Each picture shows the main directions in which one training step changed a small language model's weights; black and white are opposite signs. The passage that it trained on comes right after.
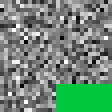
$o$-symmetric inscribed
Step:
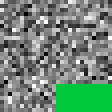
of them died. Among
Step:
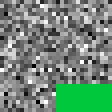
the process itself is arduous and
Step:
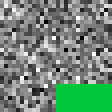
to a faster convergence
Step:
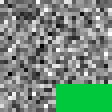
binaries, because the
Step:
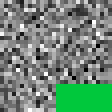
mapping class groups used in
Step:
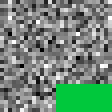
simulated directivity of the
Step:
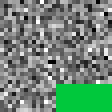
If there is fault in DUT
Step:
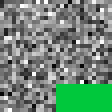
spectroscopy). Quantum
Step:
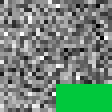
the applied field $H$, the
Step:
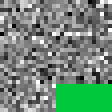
is expressed directly in terms of
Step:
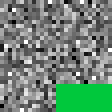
and ${K\setmeno
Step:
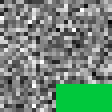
behavior, and even the
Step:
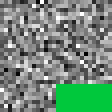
was employed to select
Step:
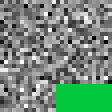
the Elo distribution in each community is
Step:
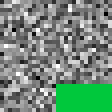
of 20 patients who were
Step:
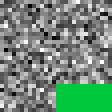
shrinkage, operationalised
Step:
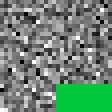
China has increasingly
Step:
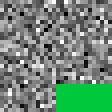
(1992). Estimation in
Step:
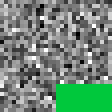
which is often normalized as
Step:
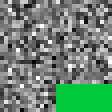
the 2-dimensional metric on the
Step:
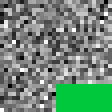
been analyzed in this section. The
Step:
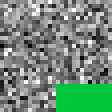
could also be defined as unwanted
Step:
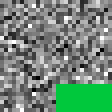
\infty$. \bigskip \noindent
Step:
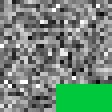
test tubes. Add
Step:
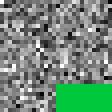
of a potentially lower number of
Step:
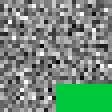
A detailed proof of Theorem
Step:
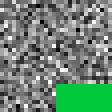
determined in two ways:
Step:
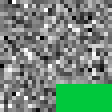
sequences using independent subsampling
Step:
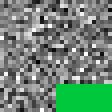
by an impulse-type
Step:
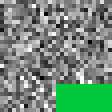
inlet was open and the outlet
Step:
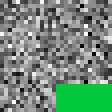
so that, in our notations,
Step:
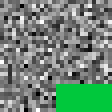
$1 \leq m \leq
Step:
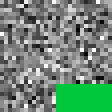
that wish to be associated with higher
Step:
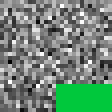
In order to avoid edge
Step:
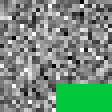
our python code
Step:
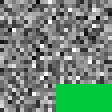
cultivar. In general, at
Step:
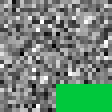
relevant studies acquired
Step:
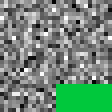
can be made for PSK
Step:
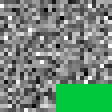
\end{equation} cf.\
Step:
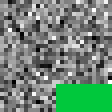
maximize the crossrange,
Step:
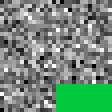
the nucleus. Therefore,
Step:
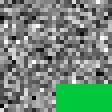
contribution, as revealed in
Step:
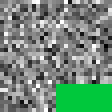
Science Publishers,
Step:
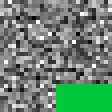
homologue of the series in
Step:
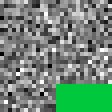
in the left kernel of
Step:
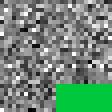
aneurysm clamping
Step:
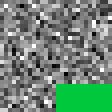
with the restricted choice
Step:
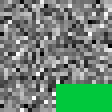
1000} \begin{document}
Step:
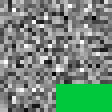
Education, Culture,
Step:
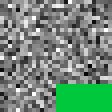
points on a fixed curve,
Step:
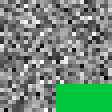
dimension to obtain the offline space,
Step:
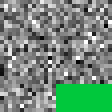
the nanomagnet at the
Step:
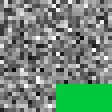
to establish most of the time,
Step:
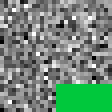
phenomenon since such characteristics
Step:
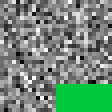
-1$ better captures
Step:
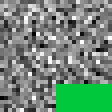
determining the numerical value of
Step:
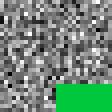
and $q:K\times
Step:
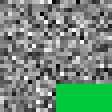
period was 3600 denarii
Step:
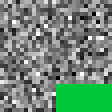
literature shows that existing
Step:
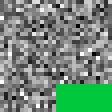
\\ 1.Photoproduction
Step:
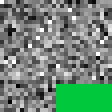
on the whole category
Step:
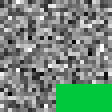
different powertrains of different performance
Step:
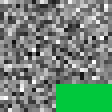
of the non-wandering set
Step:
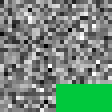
the institutional-quality
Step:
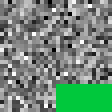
larger than 3.5~. As
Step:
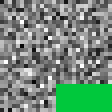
IRV(b)$ if there is
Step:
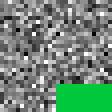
\beta } } \right)_j
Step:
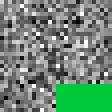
that $\p E$ is connected in
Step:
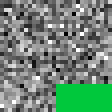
global fits of all the data
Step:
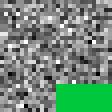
f)\subset \mathcal{B}$, where
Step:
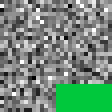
taken—what I
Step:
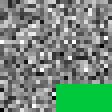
in this new generation of learners
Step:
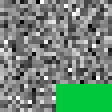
respectively). 2. Color and
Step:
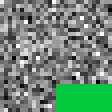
the grammar of R as a
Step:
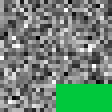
Strictness, as defined
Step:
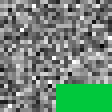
GDPA numerically).
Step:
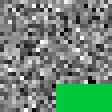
subsystem $S_b$ include
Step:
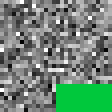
number of nodes in the
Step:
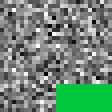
by straight lines in the left
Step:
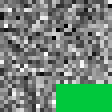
will produce rice with a high
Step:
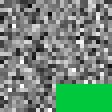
is the final terminal in the
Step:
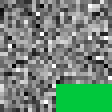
zones per decade in density
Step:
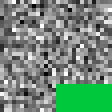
under Cohen forcing}
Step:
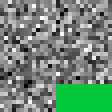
surprising if the evolving
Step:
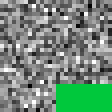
generated from the singleton poset
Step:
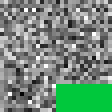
the desired bilinear form
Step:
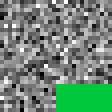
are distinct complex numbers
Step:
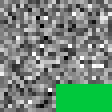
no branch divisors in
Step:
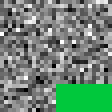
by considering these limitations as
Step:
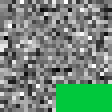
company makes the product
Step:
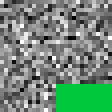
of students of the school
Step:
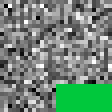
>0$ with vanishing
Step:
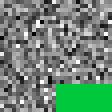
restricted applicability domain.
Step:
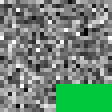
on $\Lambda_K$. Let us
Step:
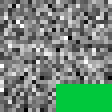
unit disc. By giving
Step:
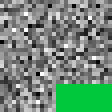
term use. They also delay
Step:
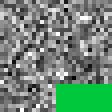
half with two bosons
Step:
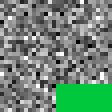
inflaton is evolving
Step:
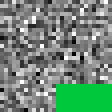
series truncated to second
